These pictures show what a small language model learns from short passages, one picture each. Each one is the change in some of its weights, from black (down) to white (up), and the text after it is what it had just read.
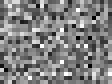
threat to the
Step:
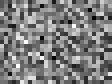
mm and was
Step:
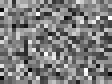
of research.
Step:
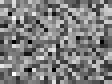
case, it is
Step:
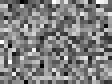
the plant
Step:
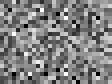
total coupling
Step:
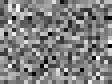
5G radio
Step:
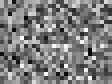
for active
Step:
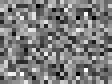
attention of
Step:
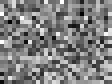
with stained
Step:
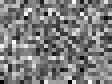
dependencies such
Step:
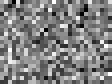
funds are
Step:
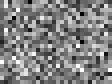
Vine a
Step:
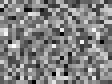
The differences in
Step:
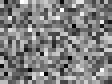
dominated by
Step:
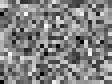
overall system
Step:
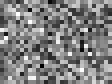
we introduce
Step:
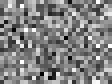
general enough to
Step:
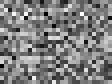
in series
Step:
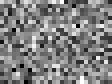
energy, are
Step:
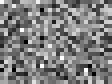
those at higher
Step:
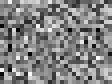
with the subject
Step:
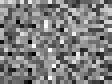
respectively, and so
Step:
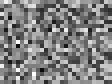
the relations
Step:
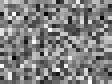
on valence
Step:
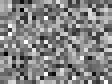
- Road
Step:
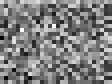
was considered by
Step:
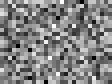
analysis combined with
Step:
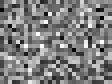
a binary
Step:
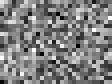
review and
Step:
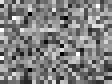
have, taking
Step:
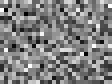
mild cases
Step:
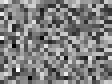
the first event
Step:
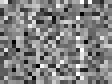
%In the
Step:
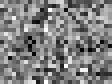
A systematic
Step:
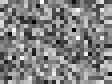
University of New
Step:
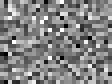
& double
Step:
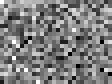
achieve the
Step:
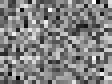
mass of the
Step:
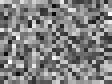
period was found to
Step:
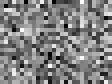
be left
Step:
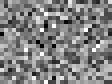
which aims
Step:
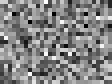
rather on
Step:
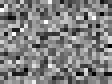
3 days
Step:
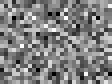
training course
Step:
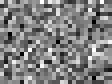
they do not and
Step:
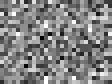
Hz from
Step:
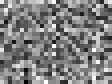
may also be related
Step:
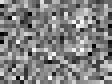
and women,
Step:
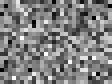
conductivity and
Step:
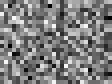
the Arts
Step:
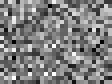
directions in the
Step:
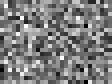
ground state
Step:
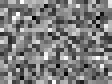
but this was not
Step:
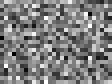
to the ones
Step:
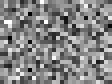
management into
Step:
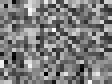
to calculate the
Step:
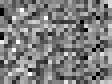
which human
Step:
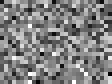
specific width that
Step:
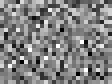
Between 4 and
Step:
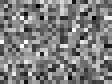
is forced
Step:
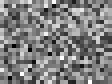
results showed that
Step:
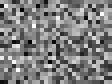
point in time,
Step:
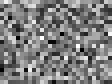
the lattice
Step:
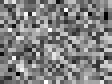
with pion
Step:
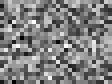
to each other,
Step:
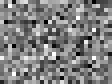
reason was
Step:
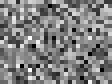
direction of the
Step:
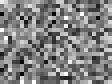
allow a comparison
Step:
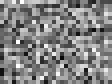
even with a
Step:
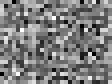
impose the limit
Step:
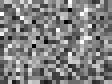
axes in
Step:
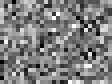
impossible to
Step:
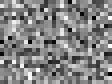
9 Physics
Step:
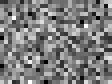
having a
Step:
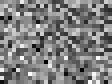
this way our
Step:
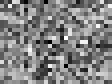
A crack
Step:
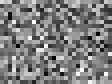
all aspects
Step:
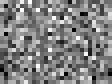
and Nelson
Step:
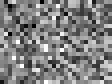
while Martin
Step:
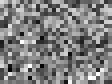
paper presents a
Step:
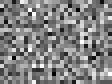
and calibration
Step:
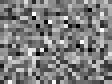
most closely
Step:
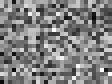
to achieve
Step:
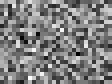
properties of both
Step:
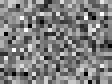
and document analysis
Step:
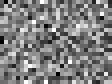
main massage
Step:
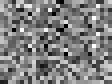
data is then
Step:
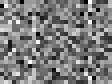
all the details
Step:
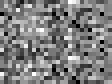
seek a
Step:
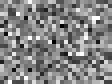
features does not
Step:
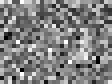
increases and
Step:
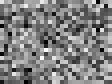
equations that,
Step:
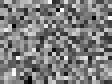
the release of
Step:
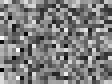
the researcher
